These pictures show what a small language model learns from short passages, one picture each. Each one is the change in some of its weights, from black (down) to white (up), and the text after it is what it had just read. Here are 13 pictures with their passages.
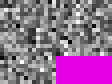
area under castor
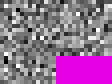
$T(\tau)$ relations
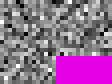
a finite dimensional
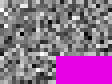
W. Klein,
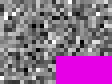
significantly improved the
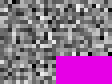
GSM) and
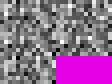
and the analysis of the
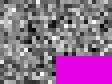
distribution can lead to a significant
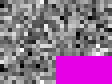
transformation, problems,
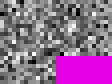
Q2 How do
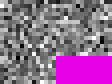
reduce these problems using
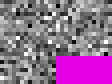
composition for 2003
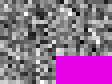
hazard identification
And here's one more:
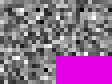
studies were often
